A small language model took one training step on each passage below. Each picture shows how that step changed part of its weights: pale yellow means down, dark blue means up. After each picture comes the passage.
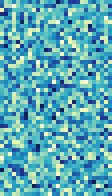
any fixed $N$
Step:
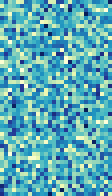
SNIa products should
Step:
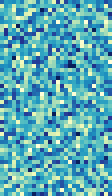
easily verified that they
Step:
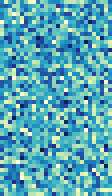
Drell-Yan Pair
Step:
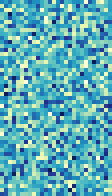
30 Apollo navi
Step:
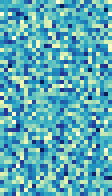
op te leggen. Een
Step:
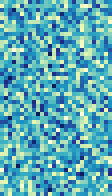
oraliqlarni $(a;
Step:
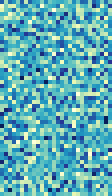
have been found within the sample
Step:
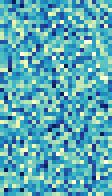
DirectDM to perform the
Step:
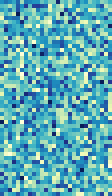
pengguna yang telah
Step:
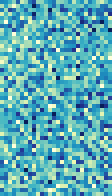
samarali qarorlar
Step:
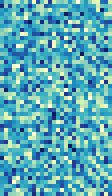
spin observables in studying
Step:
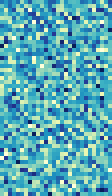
y eficientes, y el
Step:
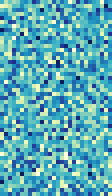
for nonzero $\theta$. Up
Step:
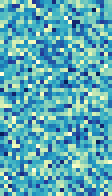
population of 5000 measurements and
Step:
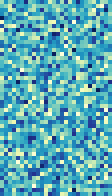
pour répondre à des
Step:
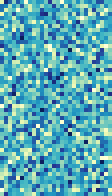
Weyl fermions of
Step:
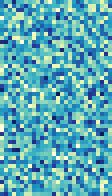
primeiramente uma
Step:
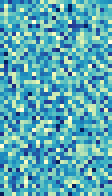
photon, octet
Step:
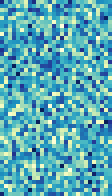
het subjectief
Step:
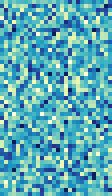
these processes at leading order using
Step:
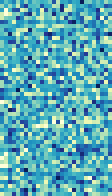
is the photo-electron
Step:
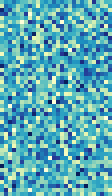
and Research*. –
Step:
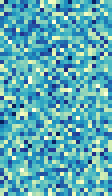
A performance artística
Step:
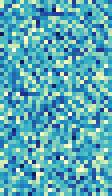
otros determinantes de la
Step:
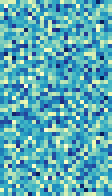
anʼanaviy lisoniy
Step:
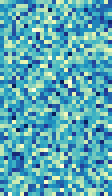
showed that for $\alpha_N =
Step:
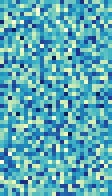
manewrować by
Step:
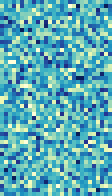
line central intensity shows
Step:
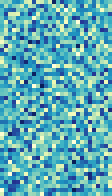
can assist for them to
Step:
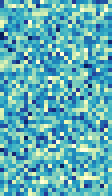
is entangled. Let us
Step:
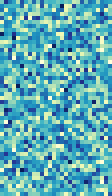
mumkin. Birinchi
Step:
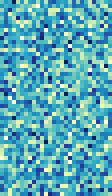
*Journal of Personality
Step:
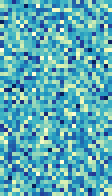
cancels in equation (5)
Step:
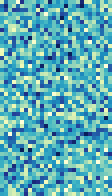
as described in detail in
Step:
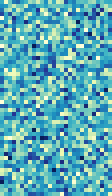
use the Tweepy API
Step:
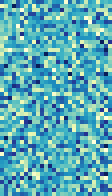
because chiral-odd
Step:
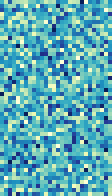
tomiri qattiq
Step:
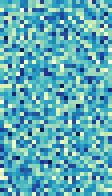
(SCD) has become a
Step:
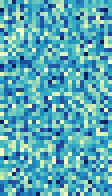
Jesus e e_2 seria
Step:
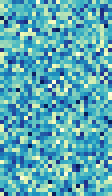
buffer of audio
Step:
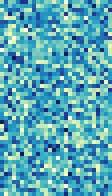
model's parameters contribute to the
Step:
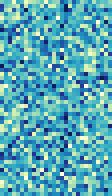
"Moscow Institute
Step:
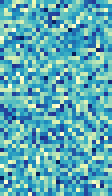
en el puerperio
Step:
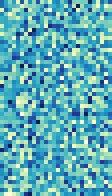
through our analysis. Let us start
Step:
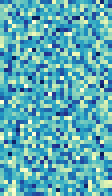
of how to use this table.
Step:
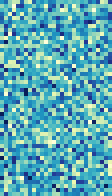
shakllantirish, sifatli
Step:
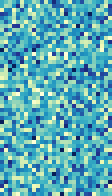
бир вақтнинг
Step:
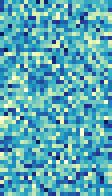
this open-dot regime,
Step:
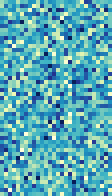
Opera Geometrica
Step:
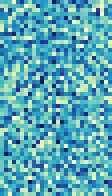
the energy broadening of the
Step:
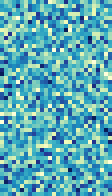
and/or sustainable
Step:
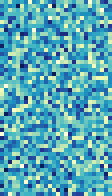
it returns beneath the
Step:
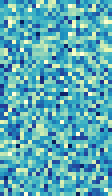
types of solutions:
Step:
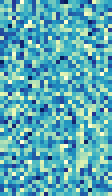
realizada en el siglo X
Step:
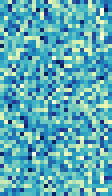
geschieht indem man
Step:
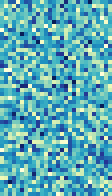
more adjacent spins of the
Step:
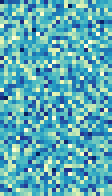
and the samples seen after
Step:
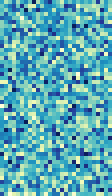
the phonons which are interacting
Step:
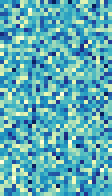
от вербальной
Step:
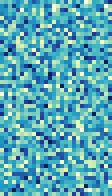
7 kunlik ozuqa
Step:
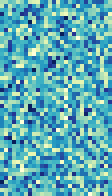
assess disinformation actors,
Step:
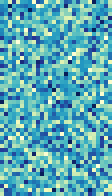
pátios coberto e
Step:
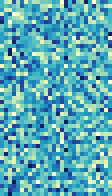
Blue-green colors
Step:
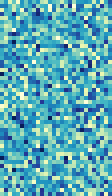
relative astrometry
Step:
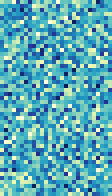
the asymptotic distribution where
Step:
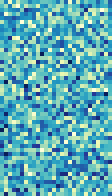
list errors but 51 of
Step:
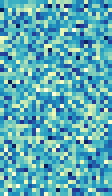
independence for the electric and magnetic
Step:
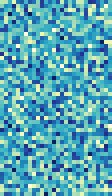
repeated for each measurement
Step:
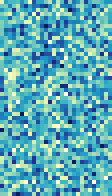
Because the standard
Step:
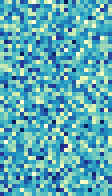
para a escolha e
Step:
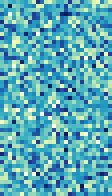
are in good concordance
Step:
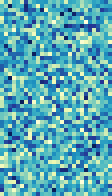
For an assumed photon index
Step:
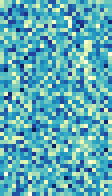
tests with Bonferroni
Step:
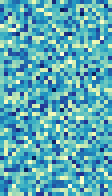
the processing burden off of
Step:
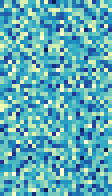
в отношении
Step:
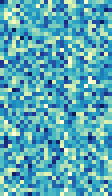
presentes. Por outro
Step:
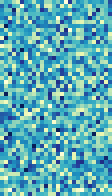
olish sustlashadi,
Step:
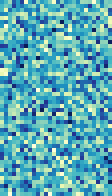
lower bounds across quantum information
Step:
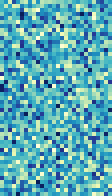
quintessence and phantom energy
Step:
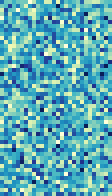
in the corresponding upsampling
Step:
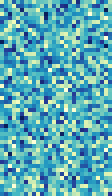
Maxfirat T.
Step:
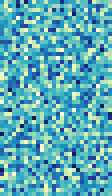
в колхозы,
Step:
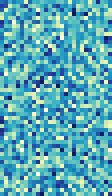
the highest-order
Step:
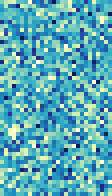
radii of the accretion disk
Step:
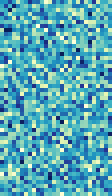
le Sud-Est de
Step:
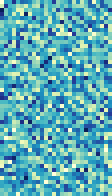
and quantum gravity research in
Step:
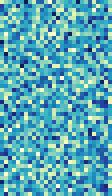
expressive enough to
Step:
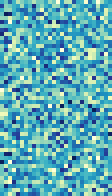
35. The main outcomes
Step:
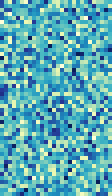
University of Manchester,
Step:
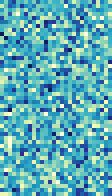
Kabupaten Banggai
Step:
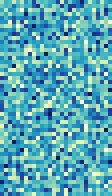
\end{equation} adopting a
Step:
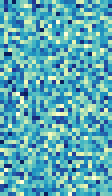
amalga oshirish
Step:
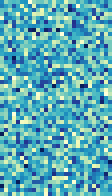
One molar solution of
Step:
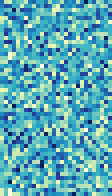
the northern component
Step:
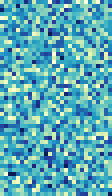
Educativo Blanca
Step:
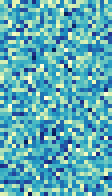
symmetric.} \begin{equation}
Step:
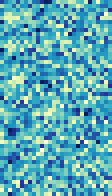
use in this work data from the
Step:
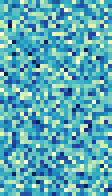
single-agent critic. This
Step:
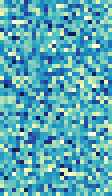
Pedagogik jamoa
